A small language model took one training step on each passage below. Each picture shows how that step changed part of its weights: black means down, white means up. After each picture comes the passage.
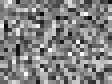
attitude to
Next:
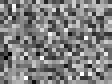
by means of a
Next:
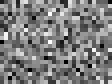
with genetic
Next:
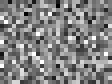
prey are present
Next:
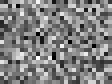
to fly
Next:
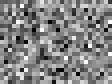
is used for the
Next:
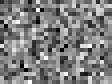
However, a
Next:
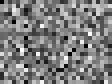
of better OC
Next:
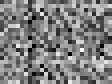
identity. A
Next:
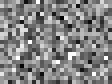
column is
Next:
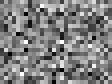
needs to the
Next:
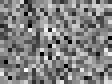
relevant resources that support
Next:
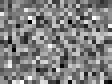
of Flight
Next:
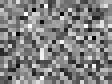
to determine
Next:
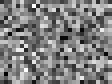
the patient's
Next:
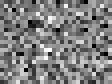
empire in
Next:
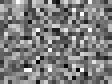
particularly in the
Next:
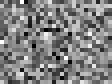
groups from the
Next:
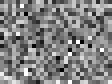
was attained at
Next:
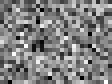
The method was
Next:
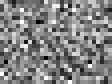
dissolution at the
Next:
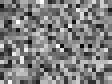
A Dramatic
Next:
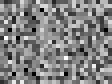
and confirmed by
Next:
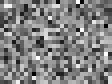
armed forces
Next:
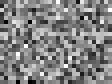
indirect or
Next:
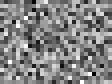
Associations area
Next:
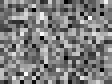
and an outer
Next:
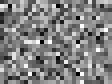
filtered by
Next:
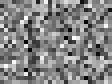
allowance. /
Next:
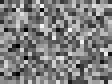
MODEL AND
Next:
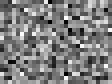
puntos de
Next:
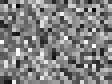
to apply
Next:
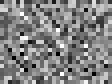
be filled
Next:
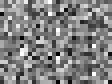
va yangi
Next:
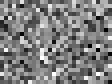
them to address
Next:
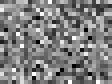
los signos de
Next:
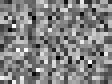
ICT in education
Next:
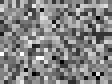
plant based
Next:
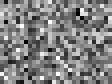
includes extra
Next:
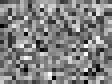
behaviour of
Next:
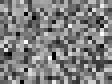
contribute to the
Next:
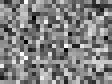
pais no
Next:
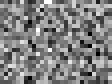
countries in the
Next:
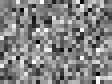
dati di
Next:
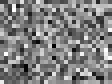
by historians
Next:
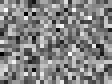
provide current information from
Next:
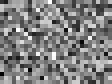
la IA
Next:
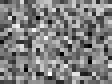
research methodology
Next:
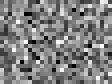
will create a
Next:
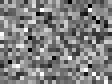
como motor
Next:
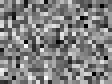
just after the
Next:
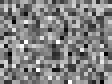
of the soft
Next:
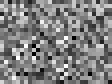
have an output
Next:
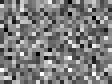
profit from
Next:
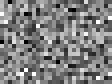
are valid and the
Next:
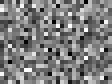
se jako
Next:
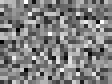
– onalar
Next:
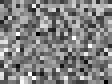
the corresponding
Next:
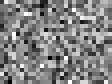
from the processed
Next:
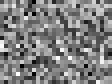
available. As for
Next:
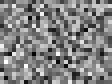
Economic and
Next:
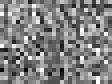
los sitios
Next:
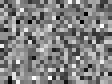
de calcio
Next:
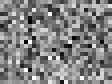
observado un
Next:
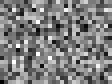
upon their
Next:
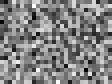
a level containing
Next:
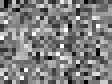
tag on the
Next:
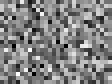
people, but
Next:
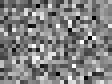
others work
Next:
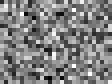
can be role models
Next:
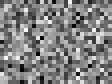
sur le forum
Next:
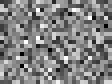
comparative costs
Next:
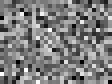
la lógica
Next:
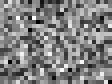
dengan fungsi
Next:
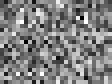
below. -
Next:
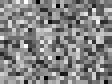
percentage of
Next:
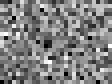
and practice of
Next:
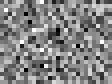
provided as we
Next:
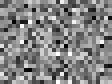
enough, being
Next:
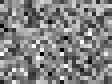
classification in
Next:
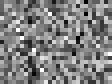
provocado en
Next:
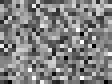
the device, and
